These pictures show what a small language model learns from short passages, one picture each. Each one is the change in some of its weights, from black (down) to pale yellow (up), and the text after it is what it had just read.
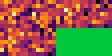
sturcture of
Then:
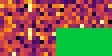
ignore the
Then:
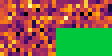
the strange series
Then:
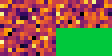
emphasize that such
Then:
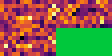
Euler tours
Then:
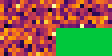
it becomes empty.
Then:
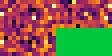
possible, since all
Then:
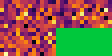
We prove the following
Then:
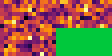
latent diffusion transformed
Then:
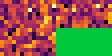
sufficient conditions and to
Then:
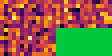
it is natural to
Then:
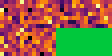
200. In figure
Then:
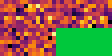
as $t
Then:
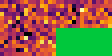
under an appropriate
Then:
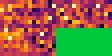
the assertion of the
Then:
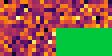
between $b$
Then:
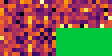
with the corresponding
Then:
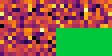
generalized this approach to
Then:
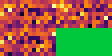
one of the
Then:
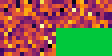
been put forward in
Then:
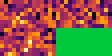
evidences for the
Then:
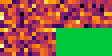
dissipation is
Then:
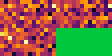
the ratio of the
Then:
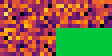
partly supported by
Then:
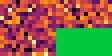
strain is not
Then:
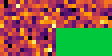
implicit. A detailed
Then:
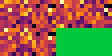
Work partially supported
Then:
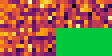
of this scattering mechanism
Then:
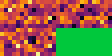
structure of these
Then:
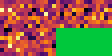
See the proof of
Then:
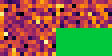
after substituting all
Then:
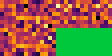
S}$ of length
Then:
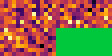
a notion of
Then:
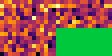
chosen such that
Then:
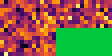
observing a type
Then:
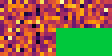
Various discretization
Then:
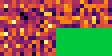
$ of all invertible
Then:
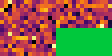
then assess the resulting
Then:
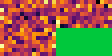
axis direction and is
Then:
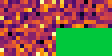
gravitational waves and their
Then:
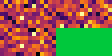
R \rangle$
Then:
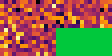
$\Omega$ is
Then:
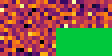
implies the linearity
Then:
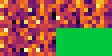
may assume that
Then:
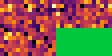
the modified equation like
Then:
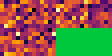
relations between the convergence
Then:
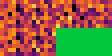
a different identification of
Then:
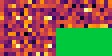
for these systems
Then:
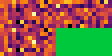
on a une
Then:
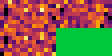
discuss those results in
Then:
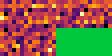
1). This is
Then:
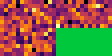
is from G and
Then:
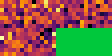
is reducing the
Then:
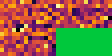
of PCA that
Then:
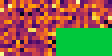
the (empty or
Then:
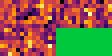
steps for builds
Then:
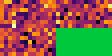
shape determines both
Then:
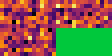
can find that
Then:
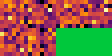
Words and
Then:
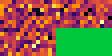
concerns the fundamental
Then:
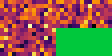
b$ iff
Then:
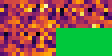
Some basic set theory
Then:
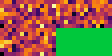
terminate the
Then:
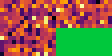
data centers
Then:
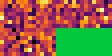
should relate the
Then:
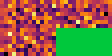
a constant in
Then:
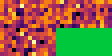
space is not
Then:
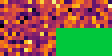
motion, it is
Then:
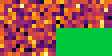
paper is not just
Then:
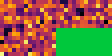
$u$ to
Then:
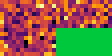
6, while
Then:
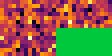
for the irregular
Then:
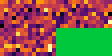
period. \item
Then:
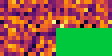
following equivalence:
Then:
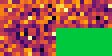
analysis of the forms
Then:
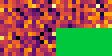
both the conversion
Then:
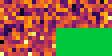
to $g$
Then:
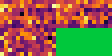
of the critical point
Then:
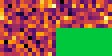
must vanish. Thus
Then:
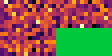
\bd Two
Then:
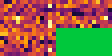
that $\Gamma
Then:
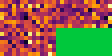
intersect when
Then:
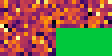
and far-IR
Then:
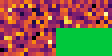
the construction of complex
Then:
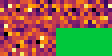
the following convergence results
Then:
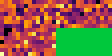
$V$ and
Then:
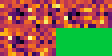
as expected from the
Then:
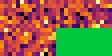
empty regions requires further
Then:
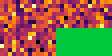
model is thus an
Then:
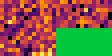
pairs does not introduce
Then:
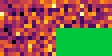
less populated.
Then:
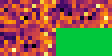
error detection.
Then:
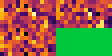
not change with
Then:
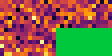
associativity in
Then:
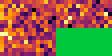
change of compact
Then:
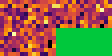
as stated in
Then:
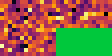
intesects the
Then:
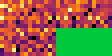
sum of all string
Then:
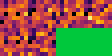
follows from Lemma
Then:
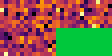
All terms involving
